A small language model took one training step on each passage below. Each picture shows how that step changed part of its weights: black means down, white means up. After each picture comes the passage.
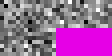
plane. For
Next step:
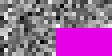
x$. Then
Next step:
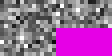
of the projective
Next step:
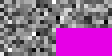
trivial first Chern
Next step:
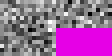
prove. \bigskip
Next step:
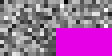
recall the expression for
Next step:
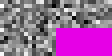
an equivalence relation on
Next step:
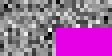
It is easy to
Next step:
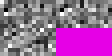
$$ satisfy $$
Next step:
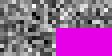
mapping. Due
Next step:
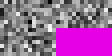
set. By
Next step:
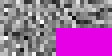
the cohomology exact sequence
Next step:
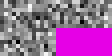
would cause the
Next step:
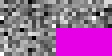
M. Le
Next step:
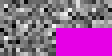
minimally rigid in
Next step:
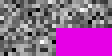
second and third.
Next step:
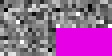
only if there exists
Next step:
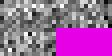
standard computation utilizing
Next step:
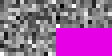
of total degree
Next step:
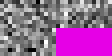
model is coded
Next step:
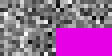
if its domain is
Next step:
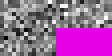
is over all
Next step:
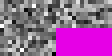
the DeRham
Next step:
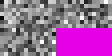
example. One of
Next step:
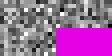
condition is required on
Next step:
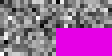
start with some definitions
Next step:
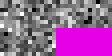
situation, if
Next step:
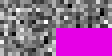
by the classes of
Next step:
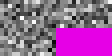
of Mathematics\\ University
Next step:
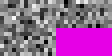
$y \in
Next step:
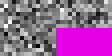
class of causal processes
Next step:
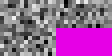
$z \in
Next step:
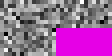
the fibers of
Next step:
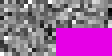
\] then there is
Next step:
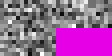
that the given range
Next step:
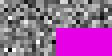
more than one choice
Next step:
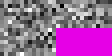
that this is equivalent
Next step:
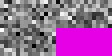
want to show that
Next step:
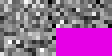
regular normalizing sequence
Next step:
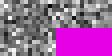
a seperate
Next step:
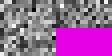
irrationality measures
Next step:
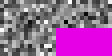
point of $
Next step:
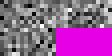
build relevant values
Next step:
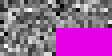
with integral remainder for
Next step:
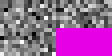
and only if
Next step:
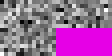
this section, we
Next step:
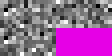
$$ such that $$
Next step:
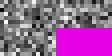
as follows,
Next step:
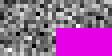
we find that
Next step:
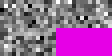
H$ and consider
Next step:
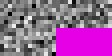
comprised of
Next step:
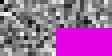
odd $t$
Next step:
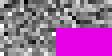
the dual space $
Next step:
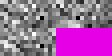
one to one since
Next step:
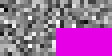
our general results the
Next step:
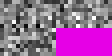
of Corollary 1}
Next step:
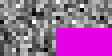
\}$ plays a very
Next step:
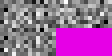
Modular curves
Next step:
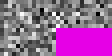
of letters in
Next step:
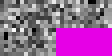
of the cube
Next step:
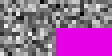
to a strictly
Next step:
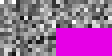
E$ are
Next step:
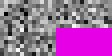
\indent As a
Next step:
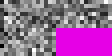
method. It is
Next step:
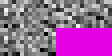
we just use the
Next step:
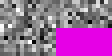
network, each node
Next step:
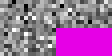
action $\Phi$
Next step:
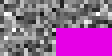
vertices of length 1
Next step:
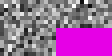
0 \mid
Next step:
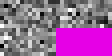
theory surrounding
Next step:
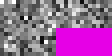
B$ for all
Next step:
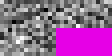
we have for any
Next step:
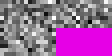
theorems. This lattice
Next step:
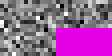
times meet the
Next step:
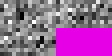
count magic
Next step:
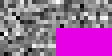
the values $ j
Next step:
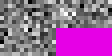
call characteristic.
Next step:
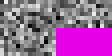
appearing after the
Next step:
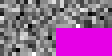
since there can be
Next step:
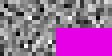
$z$ coordinate
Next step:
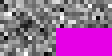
order one on
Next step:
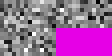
The classification of flat
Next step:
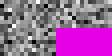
the systematic
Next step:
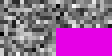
in the corner three
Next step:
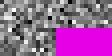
characteristics in the
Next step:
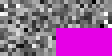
0, we obtain
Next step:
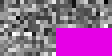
of wild
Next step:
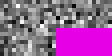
have been reported
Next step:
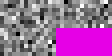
$X$ is
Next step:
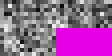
Thus $\tF
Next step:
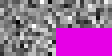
$X$ be
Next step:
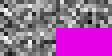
arguments already appearing in
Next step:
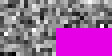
$ IZ
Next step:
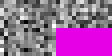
further extended the
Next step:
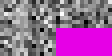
number of distinct lines
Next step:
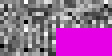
is best possible.
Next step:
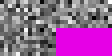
collect copies of
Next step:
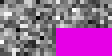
Riemann problem described by
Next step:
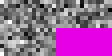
such that for every
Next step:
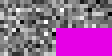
by definition of
